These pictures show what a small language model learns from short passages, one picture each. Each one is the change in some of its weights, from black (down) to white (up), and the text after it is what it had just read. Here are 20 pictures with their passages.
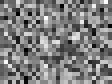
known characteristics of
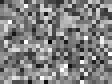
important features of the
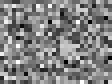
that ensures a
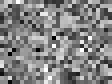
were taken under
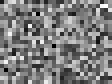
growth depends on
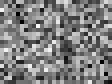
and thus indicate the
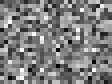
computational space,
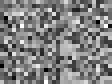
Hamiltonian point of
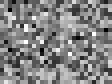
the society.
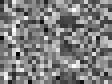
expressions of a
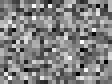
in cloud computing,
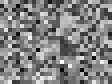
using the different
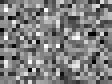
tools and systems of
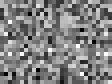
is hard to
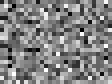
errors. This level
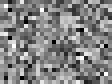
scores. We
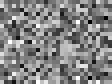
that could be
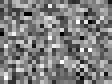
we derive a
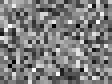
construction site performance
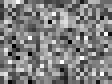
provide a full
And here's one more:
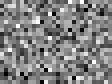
bisector method
